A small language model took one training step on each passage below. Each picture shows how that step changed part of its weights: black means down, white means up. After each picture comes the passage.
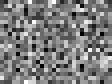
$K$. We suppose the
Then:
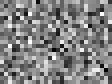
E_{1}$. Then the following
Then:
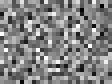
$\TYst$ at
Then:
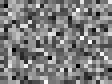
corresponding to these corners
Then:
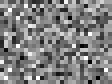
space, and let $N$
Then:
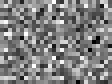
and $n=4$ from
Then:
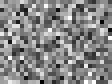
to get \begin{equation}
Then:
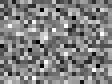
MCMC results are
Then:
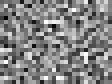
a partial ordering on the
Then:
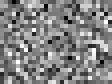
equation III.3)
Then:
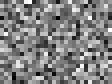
complete the proof by defining
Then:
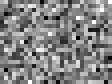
the relativistic one. The
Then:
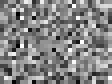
chamber. Consider the
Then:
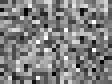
number $p_{k}$
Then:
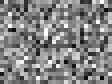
the NSM iteration
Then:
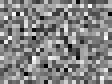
vertically, and between
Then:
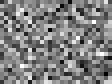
first equation counts the number
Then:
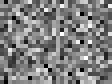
problem formulation through the following
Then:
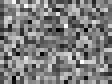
values are not directly estimable
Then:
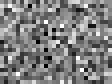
is called a blow-up
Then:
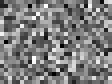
is thus an isomorphism near
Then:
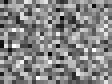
the convergence of the sequence
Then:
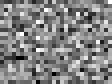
the preconditioned cases we
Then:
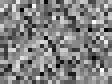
the following proposition, which is
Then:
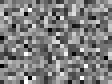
are many variants of
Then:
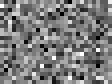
following way: It is a
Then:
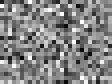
u, \phi \rangle =
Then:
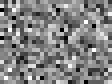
linear maps of $X$ into
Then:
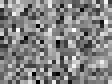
one of $X$, then $$
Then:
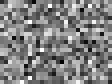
is the center of the
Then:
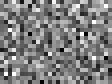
the space of all sequences
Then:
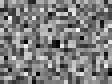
uniform convergence of the
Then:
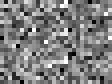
proof by making obvious
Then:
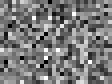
In order to overcome this
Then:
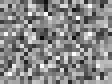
\emph{A4} from
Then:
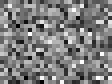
incident to a
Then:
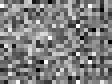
consider, and how to
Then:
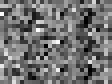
we can now replace with
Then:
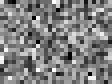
discreet dynamical system
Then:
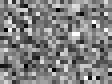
time $X$ hits
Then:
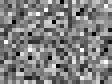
$V_{\rho}$ satisfying
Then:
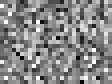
$F$ with $S$
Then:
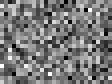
second main difficulty is
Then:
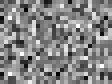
\GD \\ m\cdot
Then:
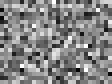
for all }x \in
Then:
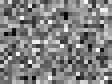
{\it Proof.} A
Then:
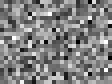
a switching
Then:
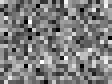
then $C/{\mathbb
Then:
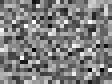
and further studied by
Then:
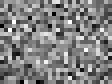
objective functions which reach their
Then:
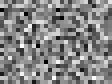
the final solution. The
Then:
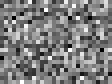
{\mathbb R}$ such that
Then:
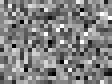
due to Rosser
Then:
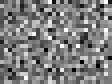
{\mathbb Q})$$ denote the
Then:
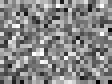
bounded by \begin{equation}
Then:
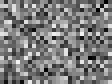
identification, control, and
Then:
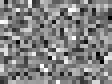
call a parabolic
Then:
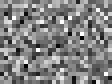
of the random vectors. If
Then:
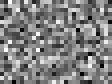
for a given $k$ and
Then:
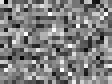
of generality, we can assume
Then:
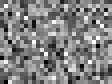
to our situation
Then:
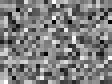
tangent plain)
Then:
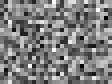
of these equations is valid
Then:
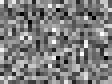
and $\cal L'$ are
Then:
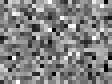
to be twelve
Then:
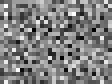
to the fifth relation
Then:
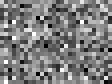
an orthonormal basis
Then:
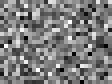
that behavior of any
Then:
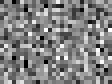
In this case if WCT
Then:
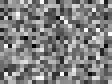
main goal of this paper.
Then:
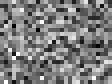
facts concerning
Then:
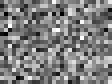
for functions in the Besov
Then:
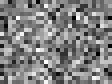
the following theorem follows from the results
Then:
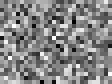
estimate holds \begin{equation}
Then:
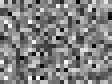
$\Phi$ extends to
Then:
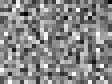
t} + \frac{\partial
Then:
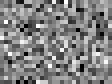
$error$ versus
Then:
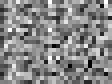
\end{displaymath} then
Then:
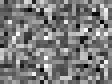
minimizer. \medskip
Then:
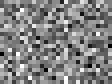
set on the effects
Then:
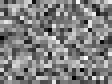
shape parameter} in the
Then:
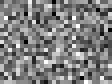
de de Rham on a
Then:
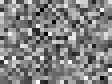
necessary that all or all
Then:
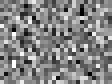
\nu\Delta u +
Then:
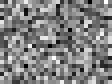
that $1 \notin
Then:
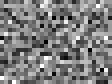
separately can lead
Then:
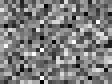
eigenspaces given by
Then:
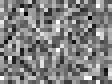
network transition
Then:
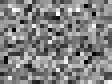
a certain objective
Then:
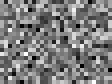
related case of holomorphic
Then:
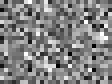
Regarding the more general
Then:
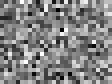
definition of $Y$. %%
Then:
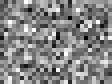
lower eliminator
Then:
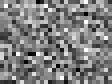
prove the sufficiency
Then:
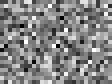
each $n\geq 1$,
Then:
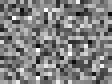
propose a machine
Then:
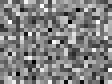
is more efficient than both the
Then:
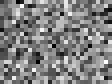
the two calculi in
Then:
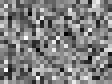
and Némethi in
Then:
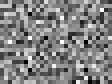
we assume for the moment
